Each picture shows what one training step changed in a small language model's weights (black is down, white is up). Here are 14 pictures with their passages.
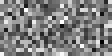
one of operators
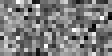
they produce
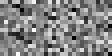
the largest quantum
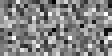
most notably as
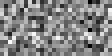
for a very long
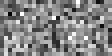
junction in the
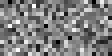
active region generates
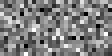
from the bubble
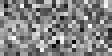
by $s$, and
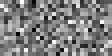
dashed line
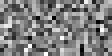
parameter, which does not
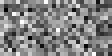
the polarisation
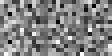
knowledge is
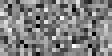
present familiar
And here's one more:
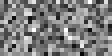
In the basis
